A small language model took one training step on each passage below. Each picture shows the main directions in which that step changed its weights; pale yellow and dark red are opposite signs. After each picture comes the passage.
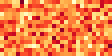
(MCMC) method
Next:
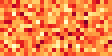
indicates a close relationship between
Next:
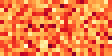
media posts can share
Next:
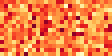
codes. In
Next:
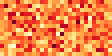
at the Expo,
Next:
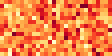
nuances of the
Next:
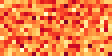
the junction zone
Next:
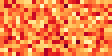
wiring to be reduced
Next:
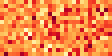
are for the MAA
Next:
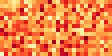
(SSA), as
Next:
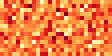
No concomitant
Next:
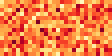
This procedure differs from
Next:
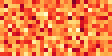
across a complex public service
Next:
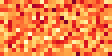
2) A Target
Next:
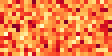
proper detoxification
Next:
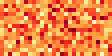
can be changed by setting
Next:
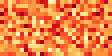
not. If the stock
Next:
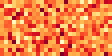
a huge burden particularly
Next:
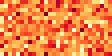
carried out involving 1000 children
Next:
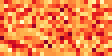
examples 1, 3,
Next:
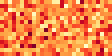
to that of the
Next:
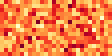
rat damage is estimated
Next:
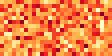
the **test class**
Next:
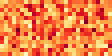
period last year. Medium
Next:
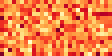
exchanger project, which
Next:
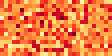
do not examine the relationship
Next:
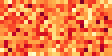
to support health research,
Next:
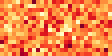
in its laws. Even
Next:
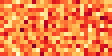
in getting the
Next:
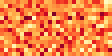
were reading comprehension
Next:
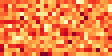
desirable results.
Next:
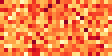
dashboard preferences
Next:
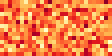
0% sea-ice
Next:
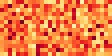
the interaction of the
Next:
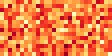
control of textual resources
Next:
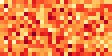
involves two basic components:
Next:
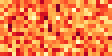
with a complex VLE
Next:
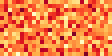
cardiovascular disease can
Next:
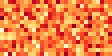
that covered several aspects
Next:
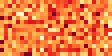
is employed. It requires
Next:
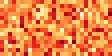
, a new sample
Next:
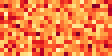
sp. Vet Med
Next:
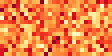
showed a large negative bias
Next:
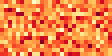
competitive advantage which should be
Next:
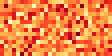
In Section 4, those
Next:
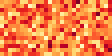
I been approached to
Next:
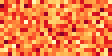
of CS projects and
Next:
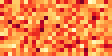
qubits' number
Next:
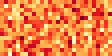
were used side by
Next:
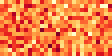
of time and establish the
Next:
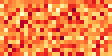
Therapy for
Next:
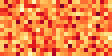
from January 2021 which is
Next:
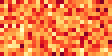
contribute to individual differences in
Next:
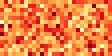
mixed with deionized
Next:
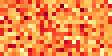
were determined using to the
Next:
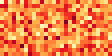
that of the total energy
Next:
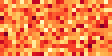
like leading them into acts
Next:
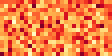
ovale* occurs
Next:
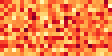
with a utility less
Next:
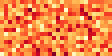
maize root surfaces
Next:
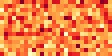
sublayers are
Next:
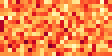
TMF tests on
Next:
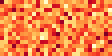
Arnold. -
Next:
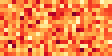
expectations [1,
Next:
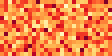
rural population due to lack
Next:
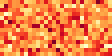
0 brother or
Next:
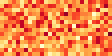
EPS over the past
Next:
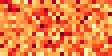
organizations are actively engaging
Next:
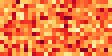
Moroccans who have
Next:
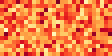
for dq-axis
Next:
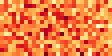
of participating farmers,
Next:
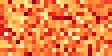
on such estimates,
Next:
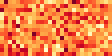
the true love you
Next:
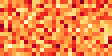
evidence based policies by public
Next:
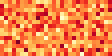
statistics. TABLE I
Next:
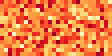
faster than the standard
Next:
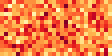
60, while clients
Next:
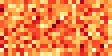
Variance Extracted
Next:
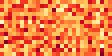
for other apps and
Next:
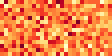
logarithms of
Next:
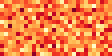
usia, dan
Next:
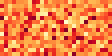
identified interventions to reduce this
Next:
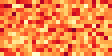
and personalized solution for
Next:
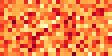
growing research field*,
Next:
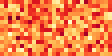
forecasts the
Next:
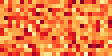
John's wort
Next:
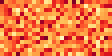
need for Africans to
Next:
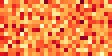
growth, developing countries face
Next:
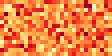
a significant down regulation in
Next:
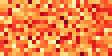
triad type.
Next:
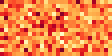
chloride and H- β
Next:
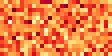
the Ministry of Education,
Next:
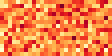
model, and the
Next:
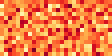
The secondary structure of
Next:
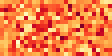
specification. Finally,
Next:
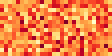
\sigma) /
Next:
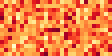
potential of the released
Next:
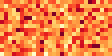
for behavioral intentions were
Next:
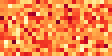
characterized by a high
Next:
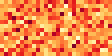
a broader audience to
